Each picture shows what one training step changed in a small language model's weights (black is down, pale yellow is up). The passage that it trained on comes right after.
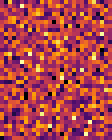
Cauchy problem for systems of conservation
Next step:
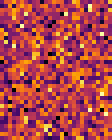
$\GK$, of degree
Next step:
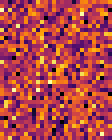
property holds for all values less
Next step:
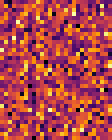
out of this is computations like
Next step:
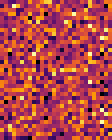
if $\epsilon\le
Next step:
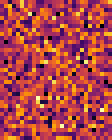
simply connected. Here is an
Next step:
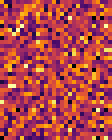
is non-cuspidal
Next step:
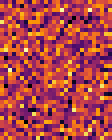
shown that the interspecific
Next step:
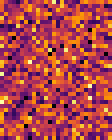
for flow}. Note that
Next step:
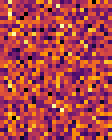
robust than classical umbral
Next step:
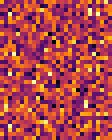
the the same lines seems very
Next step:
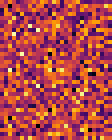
rational approximation and the rational
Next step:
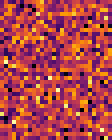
$t=\infty$ is
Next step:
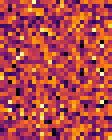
CH equation with quadratic
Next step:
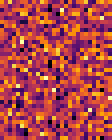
smooth irreducible curve of genus
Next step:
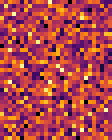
previous case, we specify
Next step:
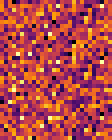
PDE used as model problem in
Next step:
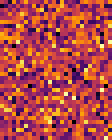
on the other hand, we
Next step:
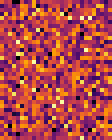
in space and on average in
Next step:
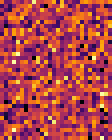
$\mathcal{G} =
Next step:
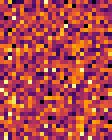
show that certain norm compatible systems
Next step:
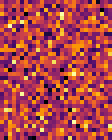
are uncountable infinities
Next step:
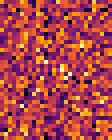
of likelihood ratios
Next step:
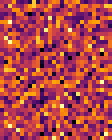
consider a benchmark
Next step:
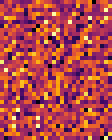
trivially} if \[ (\forall
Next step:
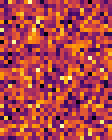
\lsc\ functions is
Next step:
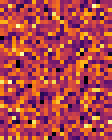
algebra over a field with a
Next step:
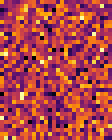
of stable vector bundles represented by
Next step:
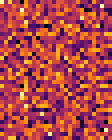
completes the proof of part
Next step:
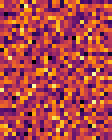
not an additive group. It
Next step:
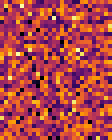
more difficult to answer.
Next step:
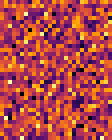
even, it is enough to
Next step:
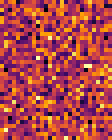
(a) For fixed
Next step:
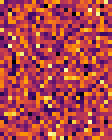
the equivalence of ensembles
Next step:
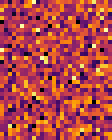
1]{G}. Using the
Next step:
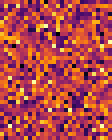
On the other hand, if
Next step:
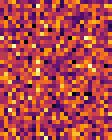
calibration could be
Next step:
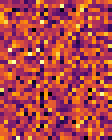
when every vertex has been
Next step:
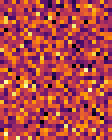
such criteria are usually given in
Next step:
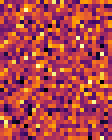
and $\Sigma_1$
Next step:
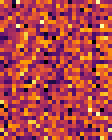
of $\delta$-series
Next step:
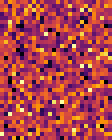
clique. By
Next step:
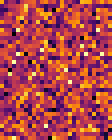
of $k$-convexity
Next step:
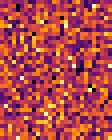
map with the color intensity
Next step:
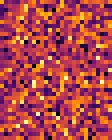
of dimension $n$ and
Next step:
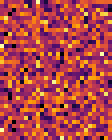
species cannot occupy
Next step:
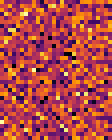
as your friend
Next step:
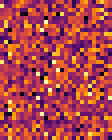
derivative regarding their numerical
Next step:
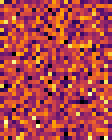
to be two ($T =
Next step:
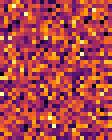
general %result than Proposition
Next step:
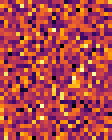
it gives better answers.
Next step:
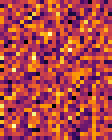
\right ) \frak
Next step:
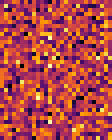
Moreover, it is easy to
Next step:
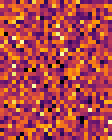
another class of nest
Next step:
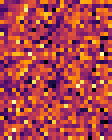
of $\mathcal{F}$:
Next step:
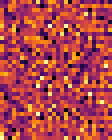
(a1) .. controls
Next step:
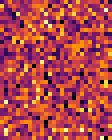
$C$ can only meet
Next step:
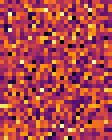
final asymptotic structures. In the
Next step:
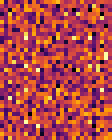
the most of the data
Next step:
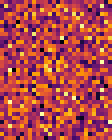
The computation of the large
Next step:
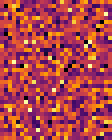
effects drastically
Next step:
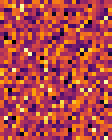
assumptions, but there is no
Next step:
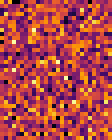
\omega$ there are
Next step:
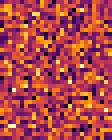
of Section 2. \bigskip
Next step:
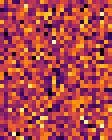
functions of real and complex variables
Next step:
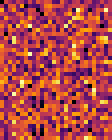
etc.) a multivariate
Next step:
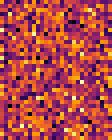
in the presence of concentration
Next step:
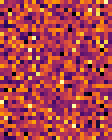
the Whitney
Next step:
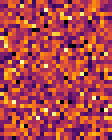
companies tend to
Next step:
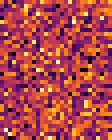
Also by Theorem C of
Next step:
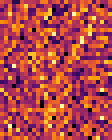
equality if all of the
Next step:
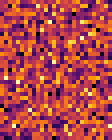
contains both $k\cdots
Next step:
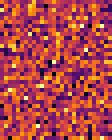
bin sizes $\dx \in
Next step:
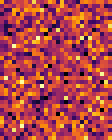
$ be a smooth vector
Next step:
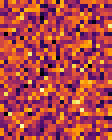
a consideration by introducing the
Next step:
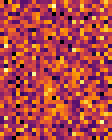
Now we move to the last
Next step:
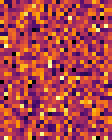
is immediate to check that this
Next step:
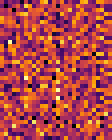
modification reduces the number of
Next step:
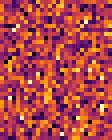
iteration for the different algorithms.
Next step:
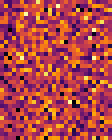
operator is not smoothing.
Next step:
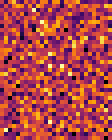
contradiction if we can show
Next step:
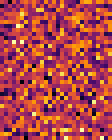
on arcs of $G$
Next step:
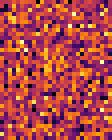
further properties of the functions that
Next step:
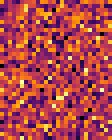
of the tensor algebra of a
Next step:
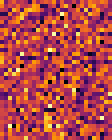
a good approximation of the
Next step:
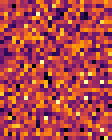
$N$ (for otherwise
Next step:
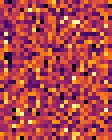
It is known to some
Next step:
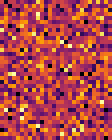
in string theory is given by
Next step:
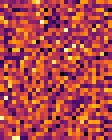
restriction has Gram matrix:
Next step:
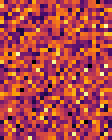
exists a tame rational function
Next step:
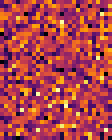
$\tgot$ containing
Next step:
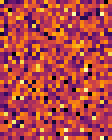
to the matrix problem $x
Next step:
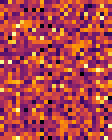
Shen: School
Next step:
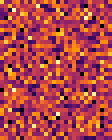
enlarges the order topology
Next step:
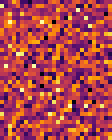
method. Nevertheless,
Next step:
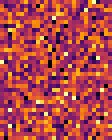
agree on the nodes of
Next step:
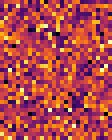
On the other hand, the
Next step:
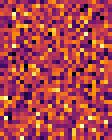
13$. It is well known
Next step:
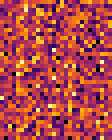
of the anterior,
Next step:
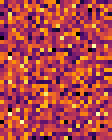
the imaginary part of
